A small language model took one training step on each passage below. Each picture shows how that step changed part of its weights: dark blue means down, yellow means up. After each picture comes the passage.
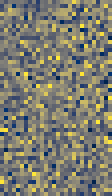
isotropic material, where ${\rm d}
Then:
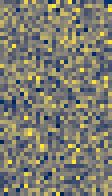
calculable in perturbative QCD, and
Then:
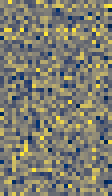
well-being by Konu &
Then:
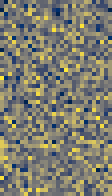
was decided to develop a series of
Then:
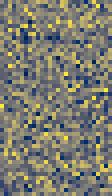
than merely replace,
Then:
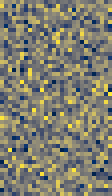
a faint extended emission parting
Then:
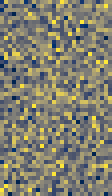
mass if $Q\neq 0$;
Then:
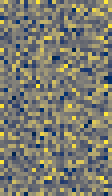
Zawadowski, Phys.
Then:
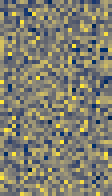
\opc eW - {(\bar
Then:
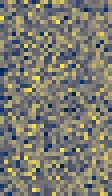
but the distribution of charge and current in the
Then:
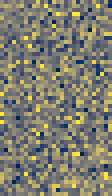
deviations $\sigma_{v}$) between
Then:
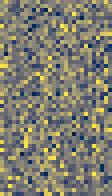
radius of about $20 - 40$
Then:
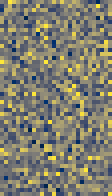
a bet on bit value at position
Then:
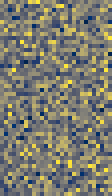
constantly refreshed, using cloud
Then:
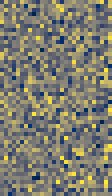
design kit. The circuit has
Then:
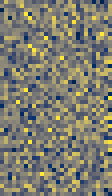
\begin{equation} {\rm Re}
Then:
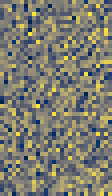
radius in the quiescent phase to the
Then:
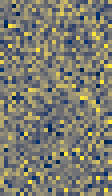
quality factor is large and most of the energy
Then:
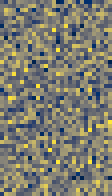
resources on tokens that are
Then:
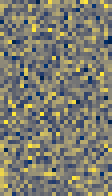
for recursive calculations, aiming
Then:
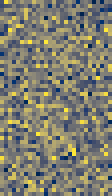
will control the rotation way of units
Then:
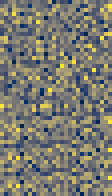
envelope originates from the
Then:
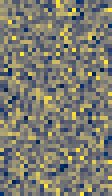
field equations. In addition, since it is
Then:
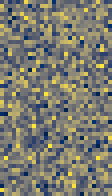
expected values in the SDSS
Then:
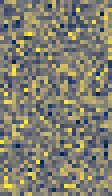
t_2$, between end-1 and
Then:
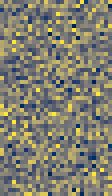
among $n$ nodes where each node
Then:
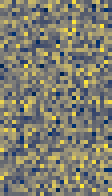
average is $\sim 70$
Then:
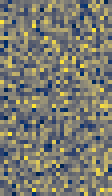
separates the signal from background, and the
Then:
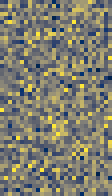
Technology. A crucial aim of
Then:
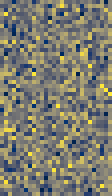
(3) has been previously obtained for
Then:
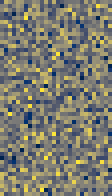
may soon be measured by Planck,
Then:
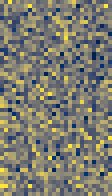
represents a closed control loop with the
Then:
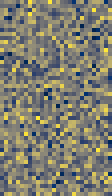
RV uncertainty is sometimes inflated
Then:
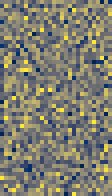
to create short-context
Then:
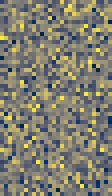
top gate electrode is represented
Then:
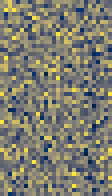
calculate exact analytical expression for the site
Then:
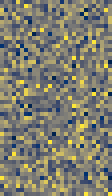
to treat highly complex systems with many
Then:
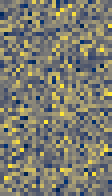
from specific source classes can inform us
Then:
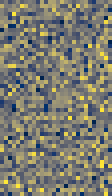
that the FUV field at the
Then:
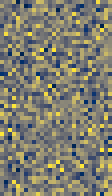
in \cite{BRR}.
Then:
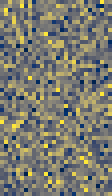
versatile but predictive mechanical
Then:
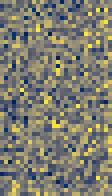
\emph{all} frames, including
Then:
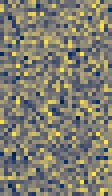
or substrate, that the index of
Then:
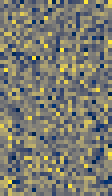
rhythm), addressing more
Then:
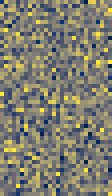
for an electron at $i$th site
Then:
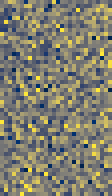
the terms $M_d$ and
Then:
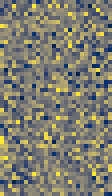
geometry of this paper corresponds to a
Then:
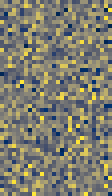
through the printed geometry.
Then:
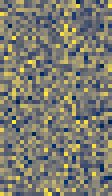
value of $R_2$ needs
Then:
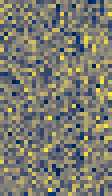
the interacting surface plasmons
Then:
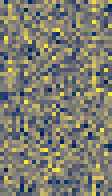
for Disease Control and
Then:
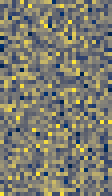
improved descriptions of the
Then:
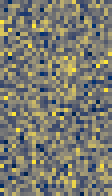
figure demonstrates the similarity in the
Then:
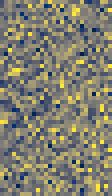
the $\mu$ parameter are no more valid
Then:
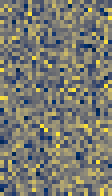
do not discuss it explicitly in the present
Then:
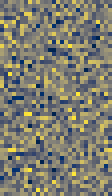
of seven GCs that
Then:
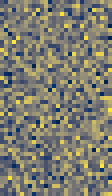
the control of the vehicle
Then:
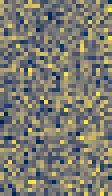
it turns out that the most
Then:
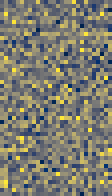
hybrid architecture that combines both a
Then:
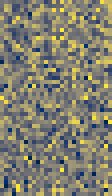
\left( \frac{\hbar
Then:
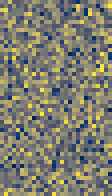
to the Lane-Emden equation
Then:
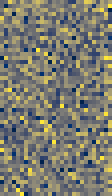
model, $m_i$, for each
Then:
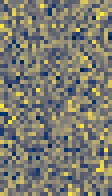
at the Poznan
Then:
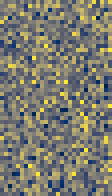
reversal, which is sensitive.
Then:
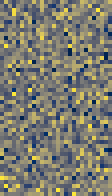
PIM technologies to accelerate
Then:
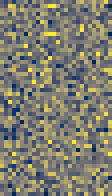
of sensor nodes, the sensor
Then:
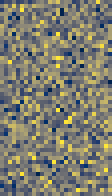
and the gaugino mass,
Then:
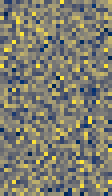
with an \hbox{LEC}, an
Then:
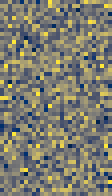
Current conservation implies:
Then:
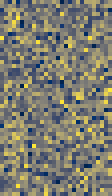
them. They then scored the
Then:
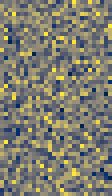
[15], however optical fibers
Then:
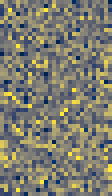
\end{subequations} Then a
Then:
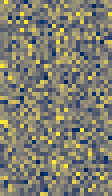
can take up continuous values, discretization of
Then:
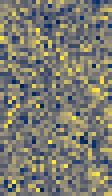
the primes correspond to discretized
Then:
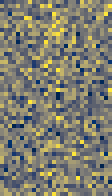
obscured AGNs have
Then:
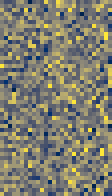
tangle. In section 4.2 we
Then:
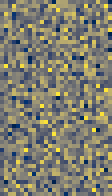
applications, we continue to exclude
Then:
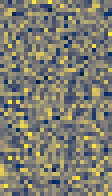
leads to a softening of the dispersion
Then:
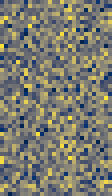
K7 TTS system in the
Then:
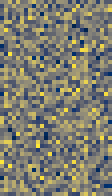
due to close degeneracy the
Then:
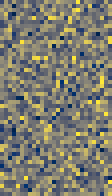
time. To minimize this error, the
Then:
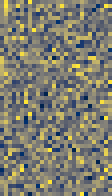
used as a diagnostic for
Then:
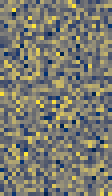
and model II satisfy the relation
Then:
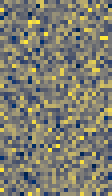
within the clumps. Unlike in
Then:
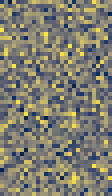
phase plane assuming the nonlinearity parameter
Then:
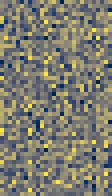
328 Böttcher,
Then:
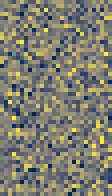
of the neutrino density matrix $\rho$ can
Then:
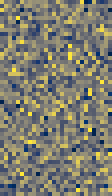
with the tank insulation, the
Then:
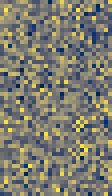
can reproduce this type of behavior.
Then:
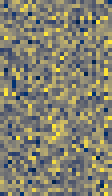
2 \kappa$. After we
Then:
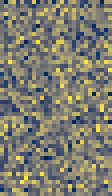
the back-end reduced the risk
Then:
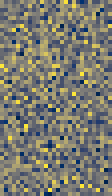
strategy based on model plasticity is
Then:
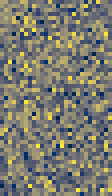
overly conservative inference, and thus
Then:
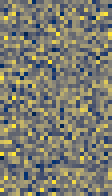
(6dFGS) program being
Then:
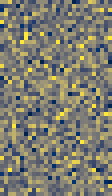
intra-coded frame
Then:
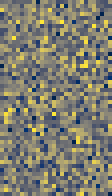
probable way to transfer particles to some bound
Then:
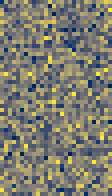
the output of~$\advS$,
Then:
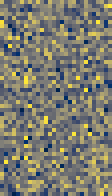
of noncommutative gravity and the
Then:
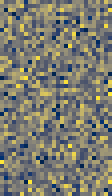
wave turbulence in a quantum gas},
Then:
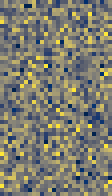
which can help us optimize an
